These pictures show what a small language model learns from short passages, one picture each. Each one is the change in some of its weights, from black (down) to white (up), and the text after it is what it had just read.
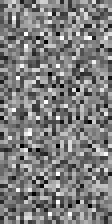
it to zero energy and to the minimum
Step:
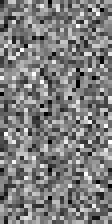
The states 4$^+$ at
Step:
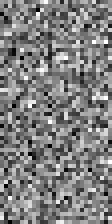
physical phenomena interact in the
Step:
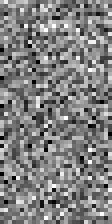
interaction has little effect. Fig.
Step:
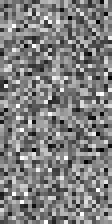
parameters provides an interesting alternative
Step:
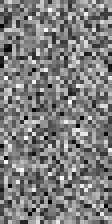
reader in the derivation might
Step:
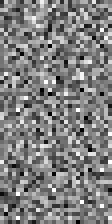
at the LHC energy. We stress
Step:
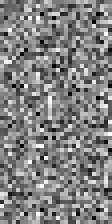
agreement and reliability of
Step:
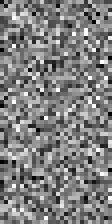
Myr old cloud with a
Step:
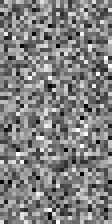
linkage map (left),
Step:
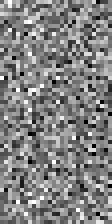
data from 1968. As a
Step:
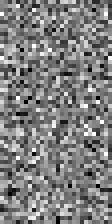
(packageName ==
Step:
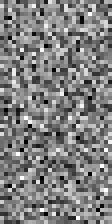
to extract the gluino mass on
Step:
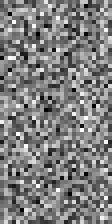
observation of conducting edge states by the
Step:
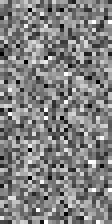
same orbital origin and similar
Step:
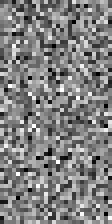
spin domain walls bounded by
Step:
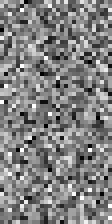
by dark signal levels and are set
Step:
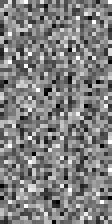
*Indian J. Chem.*,
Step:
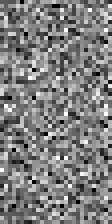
on-pulse energy histogram
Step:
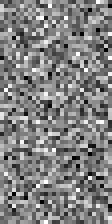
Criminal Procedure Code will
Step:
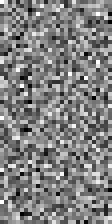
and workshops, key
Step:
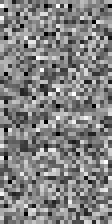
appropriateness of the
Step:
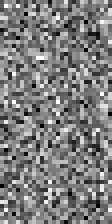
assisted fully adaptive
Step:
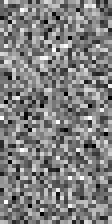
be estimated. Resulting bounds
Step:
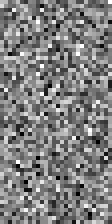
analyzed. Finally, this
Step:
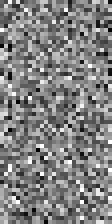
128-bits for the AES and
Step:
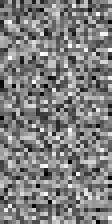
(LD) Mr Les Dean
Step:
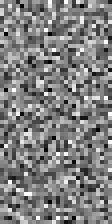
panel for **MS.
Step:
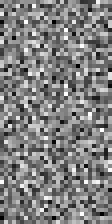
and methods. M.K. provided
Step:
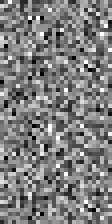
Fat Diet-Induced
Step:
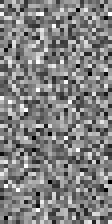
the effects in the different observables are highly
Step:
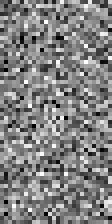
A responsibility in the form of material
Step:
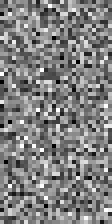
of view it evidences of the
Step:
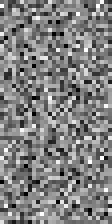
a type of wireless
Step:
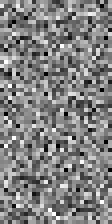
risk. There has been significant
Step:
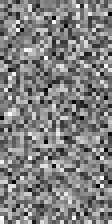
for the different spectral lines. The
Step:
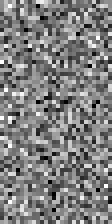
levels solved by one single
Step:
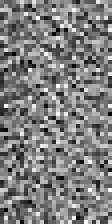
J. Geophys.
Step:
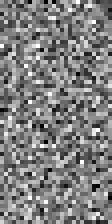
associated with each gene in the network.
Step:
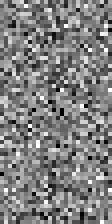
old protons are re-configured
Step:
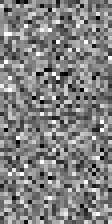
confirmed by TLC and
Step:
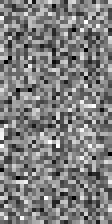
adapter optimization: learning which
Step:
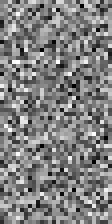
world-average value.}
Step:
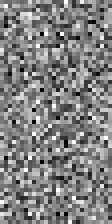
an averaged quatity.}
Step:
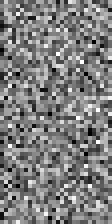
T. Craswell, soil
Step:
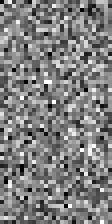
is concentrated on 81-100
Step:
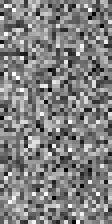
simply be computed on more than one
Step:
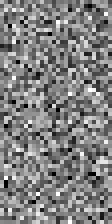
not finish giving full explanations
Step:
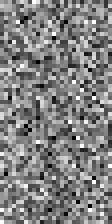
of states, one typically obtains 5 to
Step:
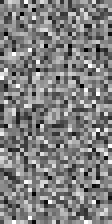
a wide range of testing algorithms across
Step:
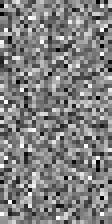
babbling is the main noise,
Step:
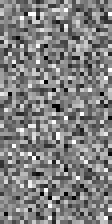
process continues until steady state
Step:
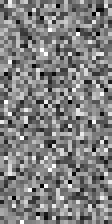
two-dimensional (2D) and
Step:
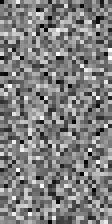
gaugino ${\tilde B}$,
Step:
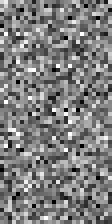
mentoring programs significantly affected
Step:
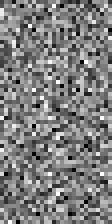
brand, making it more
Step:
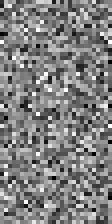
through the branch cuts of other
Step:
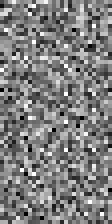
field only. But the majority
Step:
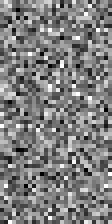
and skills recognition”,
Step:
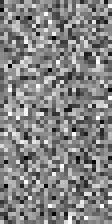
of dust particles are typically smaller
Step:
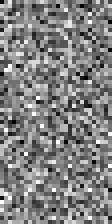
\\ \begin{figure*} \centering
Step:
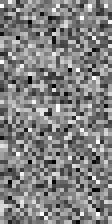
($\Ximm$), used in the
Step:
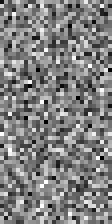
the brightest sections of the
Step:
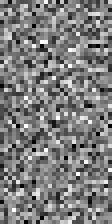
layer. Single bending
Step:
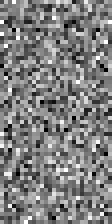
two interferometer arms to
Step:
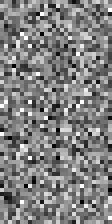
discovered that, even in the
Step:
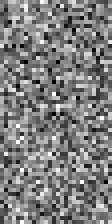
cm below the division (the
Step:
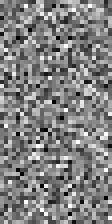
as limited resources and high students'
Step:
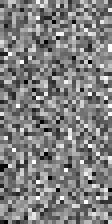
influence on the energy values,
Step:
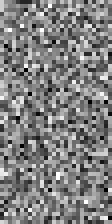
as to maintain power factor nearer
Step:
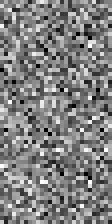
could be done with the help of
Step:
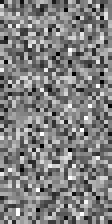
\end{equation} We have added a
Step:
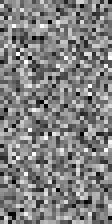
The different samples with their critical temperature
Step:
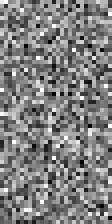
economists addressing land
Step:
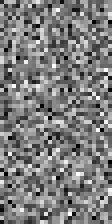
the transmission rate $\beta$ is
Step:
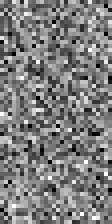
with a Dyson index $\beta =
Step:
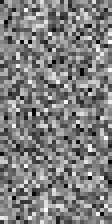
the scattering rate} at high electron
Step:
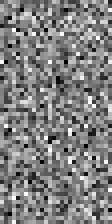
eye strain among high
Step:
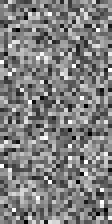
6). These measurements were specifically
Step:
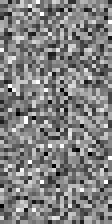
orbital periods, both below and
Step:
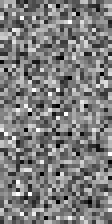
on university admission management. The
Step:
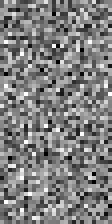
support from the local government, as
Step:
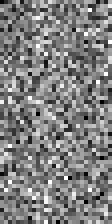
Bernoulli distribution. It is well
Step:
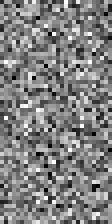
correlated with the spatial tuning
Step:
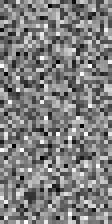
energy spectrum of down-going
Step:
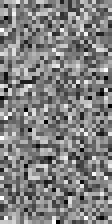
forms --- to restrictive for
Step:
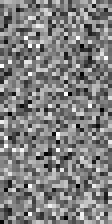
caused by issues in the
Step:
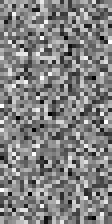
the dynamics of their growth or
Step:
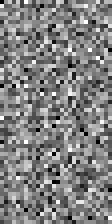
\quad \left. \frac{\partial
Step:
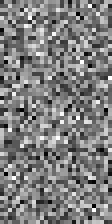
at first sight, because it was obtained on
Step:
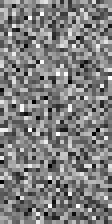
that farmers engaged in local
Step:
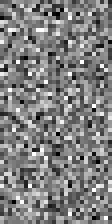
$\sim 10$. With the filled
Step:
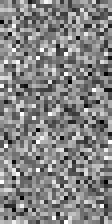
way to protect the BAU from
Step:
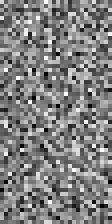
profile of scalar field in a
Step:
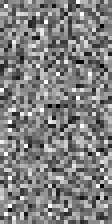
the mean-field critical behaviour
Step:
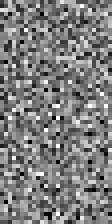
a single big graph and many much
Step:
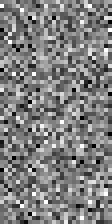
centerlines of columns,
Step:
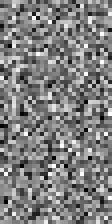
lyrics. I want to show
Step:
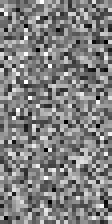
processes within the pond/tank
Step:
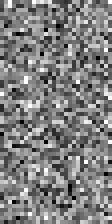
respectively. Different theoretical
